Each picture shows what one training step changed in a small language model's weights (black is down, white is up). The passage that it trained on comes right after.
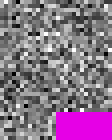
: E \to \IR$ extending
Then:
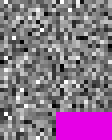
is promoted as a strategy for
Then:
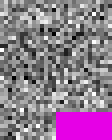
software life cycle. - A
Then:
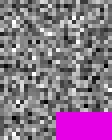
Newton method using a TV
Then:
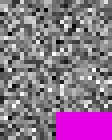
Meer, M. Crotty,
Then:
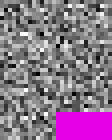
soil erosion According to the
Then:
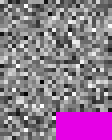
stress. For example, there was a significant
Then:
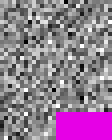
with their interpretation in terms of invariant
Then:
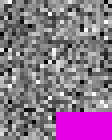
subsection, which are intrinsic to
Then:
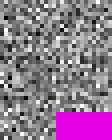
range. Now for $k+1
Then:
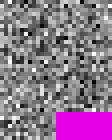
+ 2 \frac{\varepsilon}{\beta}
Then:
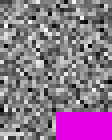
the metal ions, and the method used
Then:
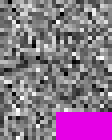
first examine systems without the time scale
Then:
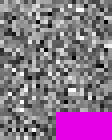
to the Russian translation of this
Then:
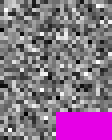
\begin{equation} \label{31)}
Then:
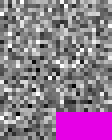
using CNOT gates and an additional
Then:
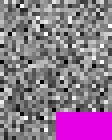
over 1.5 times higher hardness
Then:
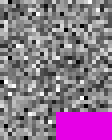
and Alaoglu's Theorem, as well as
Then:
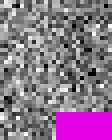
and JAHM drafted the
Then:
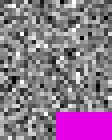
death and participates in the
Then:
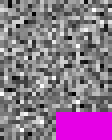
inverse is generally not true, and
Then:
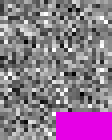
metadata of a column or a field
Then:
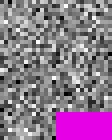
that, assuming ${\dot z}$ has compact
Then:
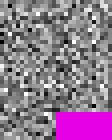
the study. Therefore, the survey was
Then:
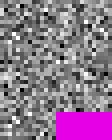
the southern Aral Sea
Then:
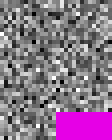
\ep \begin{proof} Lemma 7.5
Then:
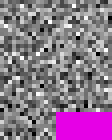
electric generators and propulsion
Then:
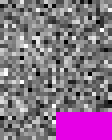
shows $s^{\rho \lbrack
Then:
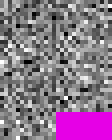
U. Möhler, T.
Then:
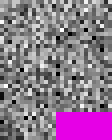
in such a case. In all cases, we may
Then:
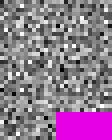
is applicable only analytically, for
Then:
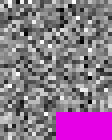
either the crisp input or
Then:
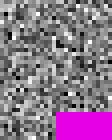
converges to a steady--state different
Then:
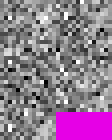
includes cyclical activities of continuous
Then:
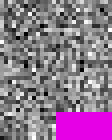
operate in silos, using different research
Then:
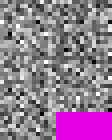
$\dim X=3$. Assume that
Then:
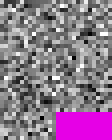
Daele: {\it Groups with
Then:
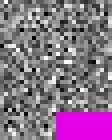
is also a $d_{\alpha }$%
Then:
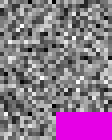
findings that Talent Management has
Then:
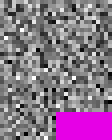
of these are modifiable, such as
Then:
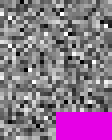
rise in the global usage of
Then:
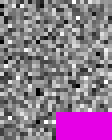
4th grade Number of Basis
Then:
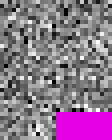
leakage, recordings are split in
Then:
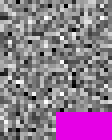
M KNO_3 electrolyte
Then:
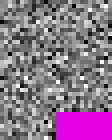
two parts: the Radio Access
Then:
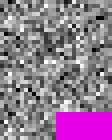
Tertiary Care Experience of
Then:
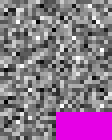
who have not historically worked
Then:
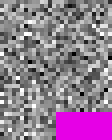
EU, highly dependent on natural
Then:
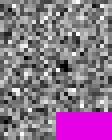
Standard Operation Procedures
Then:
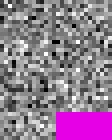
malignancy due to conservative
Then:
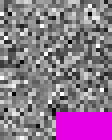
reactions with constant fluxes
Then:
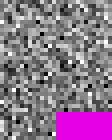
$\alpha$ with $L(\alpha)=0$
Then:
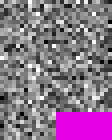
statements and arguments postponed
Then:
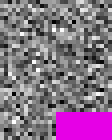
urine onto Cystine
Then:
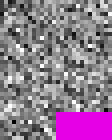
summary of the activities
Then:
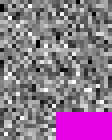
\shorttitle{Model order
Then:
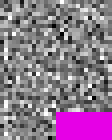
kernel for the inverse transformation is given
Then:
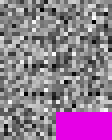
to create a market. So I need
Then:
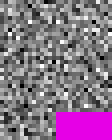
$\FF_qG$-module is
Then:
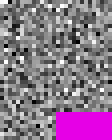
Villano, 2023). This could
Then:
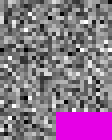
oak forests in a time
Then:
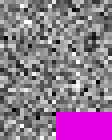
parameters of diesel engine
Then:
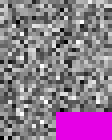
services delivered by
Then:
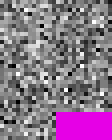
GWO algorithms have achieved
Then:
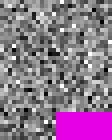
included in the uniform case,
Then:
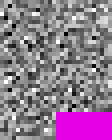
Теорема 1.
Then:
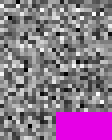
process in hand. A complete FFNN
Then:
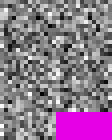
let $\bft^\D$ be the
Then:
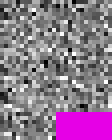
world's population, or 5
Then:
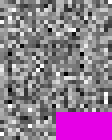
with on its own. Solving
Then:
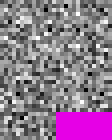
sub-sequence, we have $\nabla
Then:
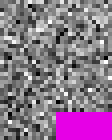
so equals $A_a$ by
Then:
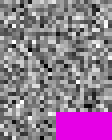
934 and sodium alginate were
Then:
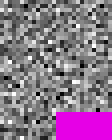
to be an oblate spheroid.
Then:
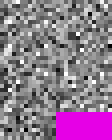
the artistic decoration of public
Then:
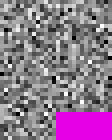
the $\Gamma_a$-action and the
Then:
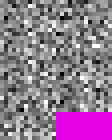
result of Neoproterozoic
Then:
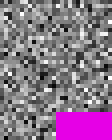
and } \eqref{condalphagamma2}
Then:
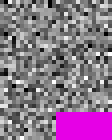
The blood transfusion rate was
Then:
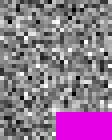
$j'$ in $d$ is open and
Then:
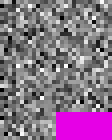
the translation of one good work leads to
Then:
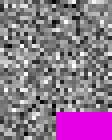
of Dependent Choice. In this paper I
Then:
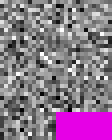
collection stage involves the process of obtaining
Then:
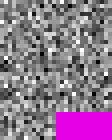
in case one is also in case 2 with some other
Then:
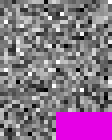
rural and urban variable was
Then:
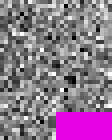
wire tip radius. 6.
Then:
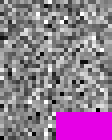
numbers, supported on an
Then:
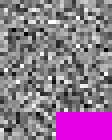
vertex of $K$ with the global and
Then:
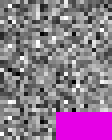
theorists and “recess”
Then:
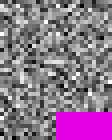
Hsueh-I Lu and
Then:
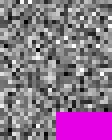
the representation $\rho$, resp.
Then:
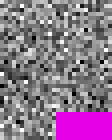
connected components of $\cal T$ are
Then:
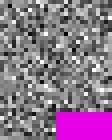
\Lambda$. Since the segment
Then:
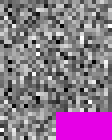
the results. M.B.A.K.,
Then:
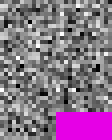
to the Disclosures of the
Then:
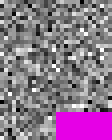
harmonic function $h_i$ we
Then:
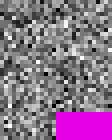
$g_0$ and certifies
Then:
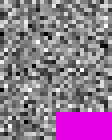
The meaning of sorting in a
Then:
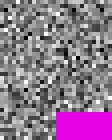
4 piles in Plaxis
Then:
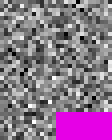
has become a widely used method in
